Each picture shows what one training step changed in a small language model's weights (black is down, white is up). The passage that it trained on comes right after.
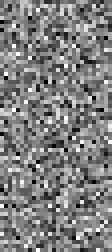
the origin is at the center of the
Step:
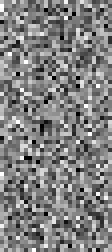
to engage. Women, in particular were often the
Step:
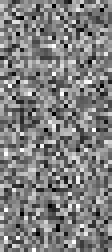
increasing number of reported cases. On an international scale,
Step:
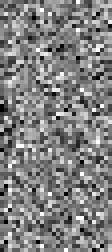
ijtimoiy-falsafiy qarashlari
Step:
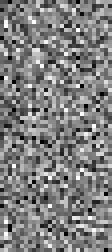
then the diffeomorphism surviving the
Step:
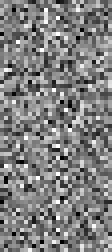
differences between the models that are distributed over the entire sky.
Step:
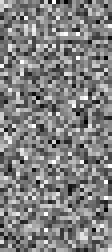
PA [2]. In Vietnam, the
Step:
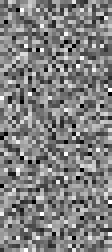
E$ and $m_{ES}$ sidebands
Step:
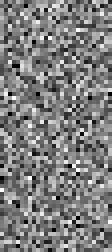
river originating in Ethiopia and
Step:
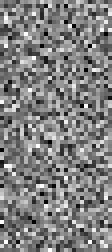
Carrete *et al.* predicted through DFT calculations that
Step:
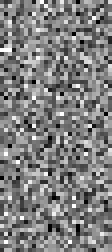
Chimica e Chimica Industriale,
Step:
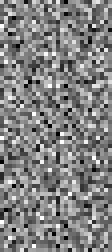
имеет создание пациенту
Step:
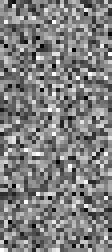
judicial” (Súmula 331,
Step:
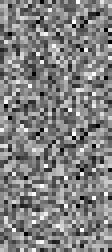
probabilities of the *combination* of
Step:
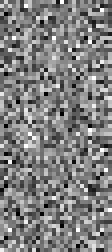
de Côte d'Ivoire comme
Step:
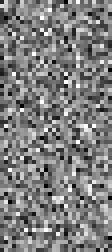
Figure 4. The time of the second row is 3
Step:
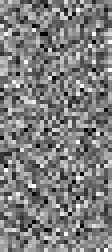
were positively and significantly related with organizational performance while
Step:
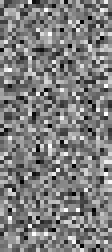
la opresión de los problemas que se han
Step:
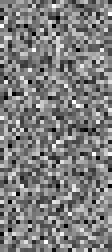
Дустбабаева Н.Д.,
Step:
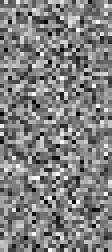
and far infrared region is due to the low absorption
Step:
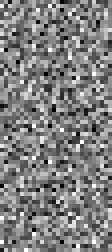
for the condition $T>0$ to be satisfied
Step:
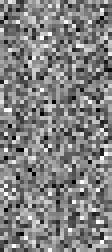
- Proveďte syntézu
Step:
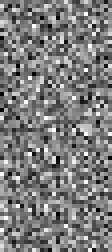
в НУ «Львівська
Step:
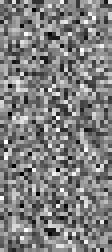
could be explained by the fact that during sport events people
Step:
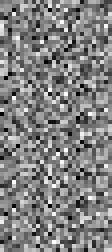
enough to recognize that while it is true that water without
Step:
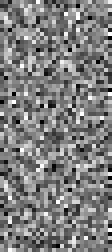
and/or EC decays (or to GT
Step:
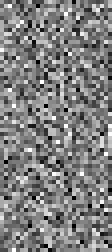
o'ziga bo'ysundirish
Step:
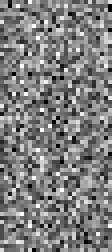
to each of the 19 fields in all four filters and
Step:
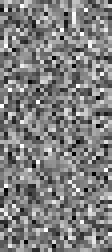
School of Physics and Astronomy, Tel
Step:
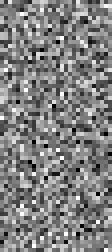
were sieved through a 60 mesh
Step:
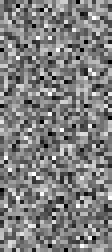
(in MeV), the symmetry energy slope $L$
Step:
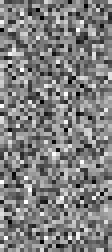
is observed. The identified modes of collapse include face yield,
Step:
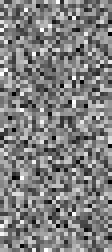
questionnaire. Frequency tables and percentages were
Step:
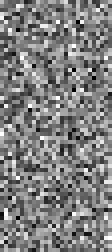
yechish algoritmi funksional -
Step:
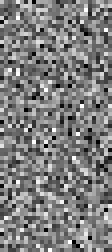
NesTPP & \textbf{6.99}
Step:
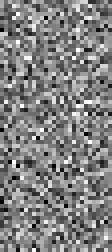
pc or so, and a high-temperature one
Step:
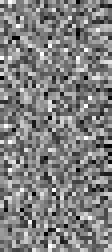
quality of life, and adequate sleep can
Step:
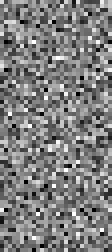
219666 b's orbital parameters in the literature,
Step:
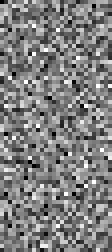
used with low-pressure positive pressure ventilation
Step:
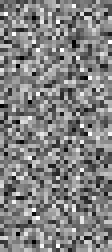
the mean scores of male and female principals on
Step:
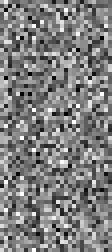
not restricted to small scales. Indeed, the energy
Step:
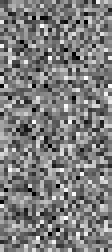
ferroelectric system with random fields, and show that
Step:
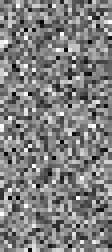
échantillons plans carrés
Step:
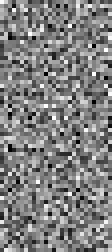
promising ally in sifting through data. One
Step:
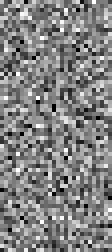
derived from the major and minor axes ratio. The
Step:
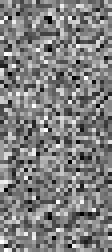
Milliy markaz, Konstitutsiyaviy
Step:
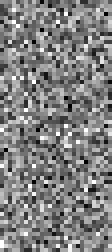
Toshkent, «Oqituvchi»,
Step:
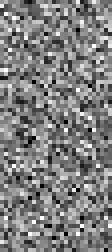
into the perturbation terms. Recently, it has been
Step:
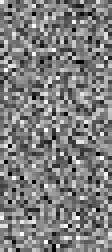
5. Кравченко І.
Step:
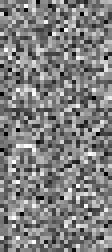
Woche vor der Prüfung
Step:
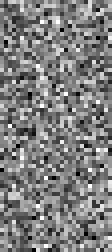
\end{equation} It is instructive to compare this
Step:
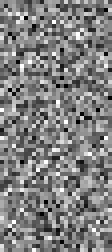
to how its members communicate with one another is likely to
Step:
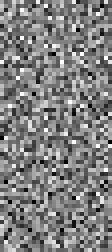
Nagybánya.) De még
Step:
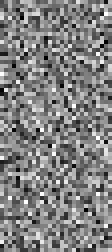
tracheal intubation with size 8 oral
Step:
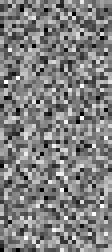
developed an approach for the synthesis of textural
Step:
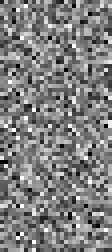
0.3 and 19 kHz. ABRs were
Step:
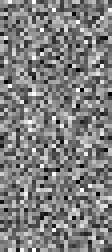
library-specific legal substitutions are identified using
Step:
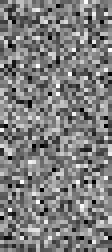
una cuestión nacional pendiente,
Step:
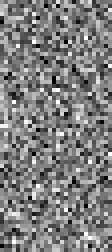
presented trajectories are significantly more asymmetric than those for a
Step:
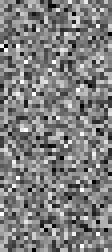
which $|J\rangle$ mixes due to the real
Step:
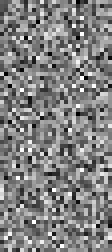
a single-mode optical fiber. In order to
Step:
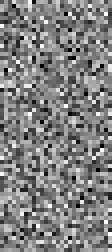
rupture of the diaphragm in
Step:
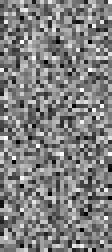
составить рассказ; 2)
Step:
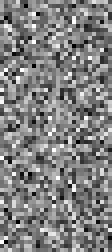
umum pembinaan ideologi
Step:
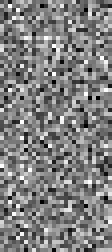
Nos. JPMJPR20LA and
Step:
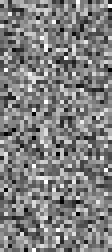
over the Golden Horn Fig. 4.
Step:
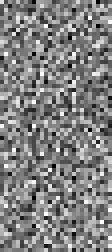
tramite consultazioni pubbliche
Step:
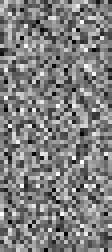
dash-dot-dot curves represent the results at
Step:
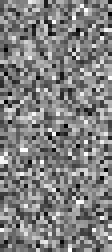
ulıwma ekvivalentke
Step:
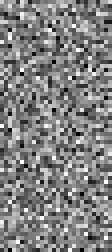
Citation: Paun, I.A.;
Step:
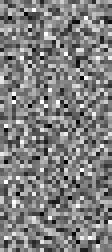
systematic qualitative content analysis of guilt-assigning
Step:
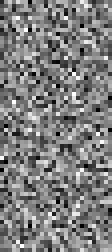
support the mediation analysis results, where attitude is
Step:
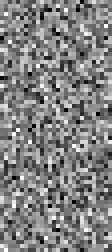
the nature and features of each of the social media platforms.
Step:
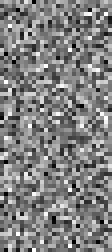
Methods in Engineering 87~(1-5),
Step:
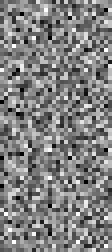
com os educadores especialistas e
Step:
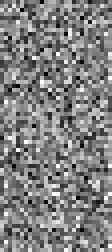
ekinlarining suvdan foydalanish samaradorligi”.
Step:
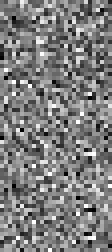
stage of evolution. \end{abstract}
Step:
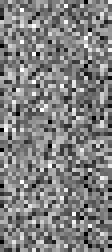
că n-ar fi simțit românește în
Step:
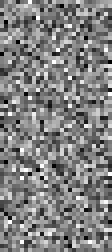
and photograph of the CMG/Si
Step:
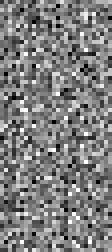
علاوه بر ۲۴
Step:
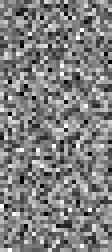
models of K dependences on χ_0 ,
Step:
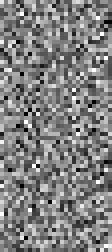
ou de vol. L'adoption
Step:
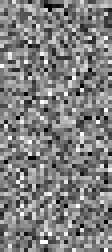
representation of the MPS reduces to a simple
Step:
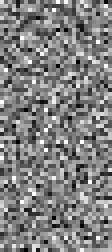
China, His research interests include computer vision and
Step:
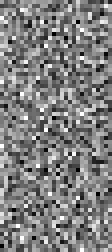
and Consent: Consent was taken from survey participants at
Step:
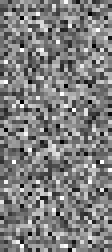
ситуации, в которых
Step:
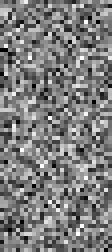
and $\kappa$ as measures of departure from
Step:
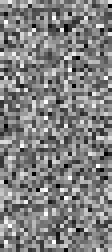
Sahara prägt]* - Der
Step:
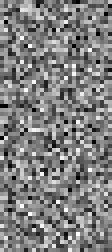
with the right information whenever and wherever needed.
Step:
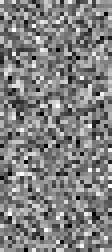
\end{array}\right. \label{f}
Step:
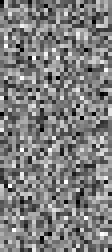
a stable perspective, interrater reliability, consensus)
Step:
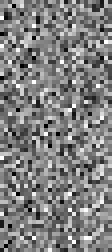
içerisinde kendini konumlandırma
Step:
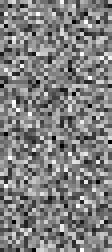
of the medial geniculate nucleus is responsible
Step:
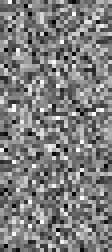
subjects and levels of the system for managing the
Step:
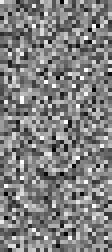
or (ii) not to occur at all. Case
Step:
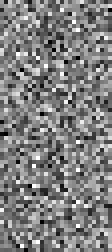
Shuningdek, Abu Nasr
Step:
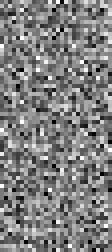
de capivaras dentro da RPPN
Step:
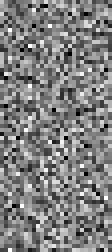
of salmeterol with fluticasone and
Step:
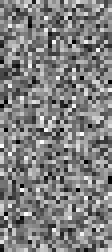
consequence, vineyard soils in La
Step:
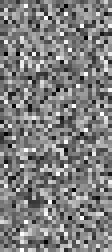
ID-200 galaxy to accrete small
